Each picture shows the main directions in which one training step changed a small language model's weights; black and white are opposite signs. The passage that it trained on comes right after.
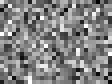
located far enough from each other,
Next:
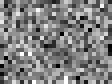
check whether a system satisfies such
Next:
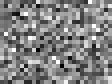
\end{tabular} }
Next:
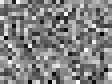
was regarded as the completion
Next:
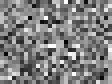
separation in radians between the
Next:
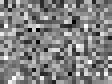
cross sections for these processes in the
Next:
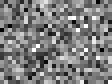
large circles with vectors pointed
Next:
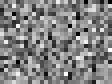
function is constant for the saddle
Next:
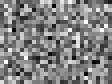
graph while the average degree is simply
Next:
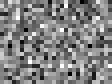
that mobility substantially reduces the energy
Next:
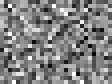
basic idea of fast MC simulations is
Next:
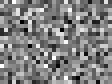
where averages are implicitly
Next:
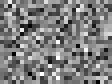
Let us start from the initial point
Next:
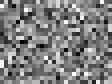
differential pumping the doped
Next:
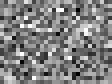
Another significant precision improvement arises at
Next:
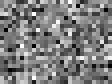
with forward and backward waves near
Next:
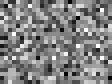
example, the maximum FOM introduced
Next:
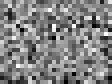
edge of the bulk zones,
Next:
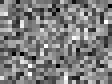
to create a stable compound;
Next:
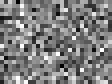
GEs migrate as planets
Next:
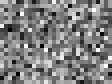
yield an average line strength and width
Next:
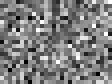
the intrinsic relationship between observable values is
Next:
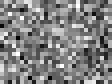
3 h. In any case,
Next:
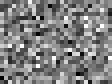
The blue lines point along the directions
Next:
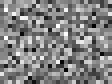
. \end{equation} In
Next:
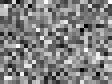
are, as yet, not very
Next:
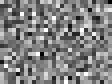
red--noise is below the
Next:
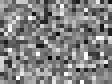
the direction of gaining understanding of
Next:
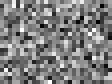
the hyperedges as the
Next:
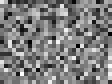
published articles related to
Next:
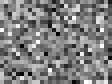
dynamical sector variables, the Dirac
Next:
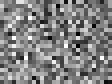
the choosing of appropriate doping
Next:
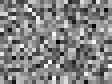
of mechanical resonators near to the
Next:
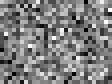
stiffness in the transverse
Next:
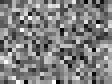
conservation of lepton number - the models
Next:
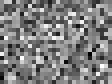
as $\pp$. There is a
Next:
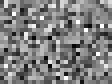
given. The minimum input angle of
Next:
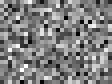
quasiparticle interaction beyond BCS theory
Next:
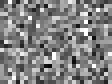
while the NOT-gate
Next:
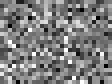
the possible gas accretion introduce an uncertainty
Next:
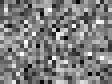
unambiguous, we
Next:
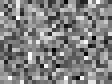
addition, one must choose a
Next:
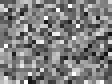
semantic communication framework. In Section
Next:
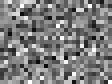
\end{eqnarray} Equation
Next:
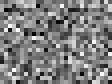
rational function of $\al$,
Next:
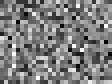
optical images, Cas A's optical
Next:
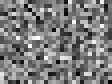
of exploiting the same environment.
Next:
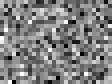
positions $Q$ on the
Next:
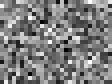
the epidemic spread.
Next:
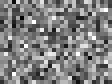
WiMAX Networks
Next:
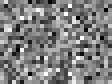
order to derive the timescale to
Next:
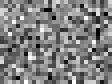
$G$ of fractional-linear
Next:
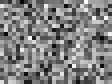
of AdS in fact does not
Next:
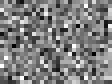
in a setup that includes a coupled
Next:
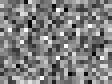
In the following we will use this
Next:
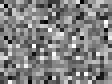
scenarios that reproduce more closely the present
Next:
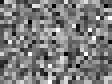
us from the need to think
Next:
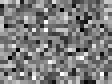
actual knot projections,
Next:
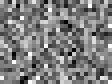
lower redshift ones (open
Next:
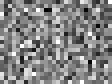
Not surprisingly we remark
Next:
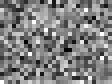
%%% \begin{table}
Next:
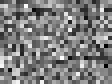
set-up in order to compute
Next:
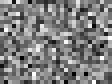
is the most common form of
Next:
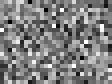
one spin orientation more than another.
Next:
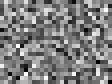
and antinodal points
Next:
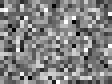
a few key features identified in related
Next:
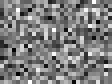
obtain \begin{align}
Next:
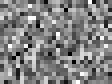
collisions at RHIC: Experimental
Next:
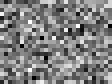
as \N{H} variable
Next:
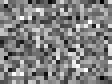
order to further discriminate between
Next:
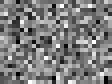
to the LDA result, the
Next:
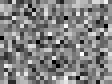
in a finite lattice, as shown
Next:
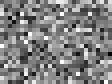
with mass \begin{eqnarray*}
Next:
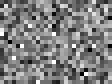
far simpler and more reasonable hypothesis
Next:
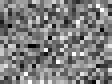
a Schottky contact. In
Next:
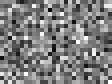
from extensive air showers with energies
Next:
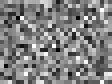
height 4.00ex width
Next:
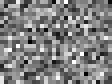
must match the fluid velocity,
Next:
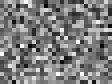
each sub-area changes temperature
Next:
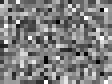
sensor network environment *Figure 1.
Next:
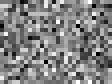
Ju, Haris,
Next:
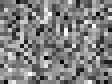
the number of ``light'' and
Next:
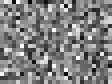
experiment is done is very high.
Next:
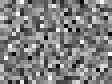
is typically $\sim$10
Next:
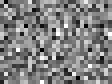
acquires a topological QAH
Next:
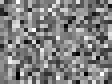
to take the form $\str
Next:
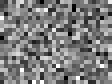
infinite, but doing a
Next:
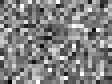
refer the reader to Refs.
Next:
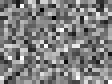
digital device market and the quality
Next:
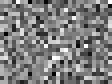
is based, and the red line
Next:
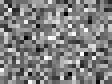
plots. As most of the differences
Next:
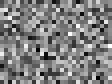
represents time. Ridership
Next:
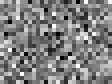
one goes to mass eigenstate basis
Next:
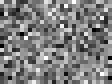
model, the present subsection will
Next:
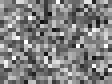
the number of reconstructed hits in
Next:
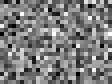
also true for the Wigner
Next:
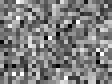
the energy spectrum (up to a
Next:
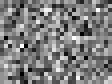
$\Gamma$, related to the wave
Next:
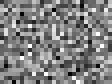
represented by red solid circles; He
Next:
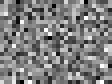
to positive. This phenomenon is directly
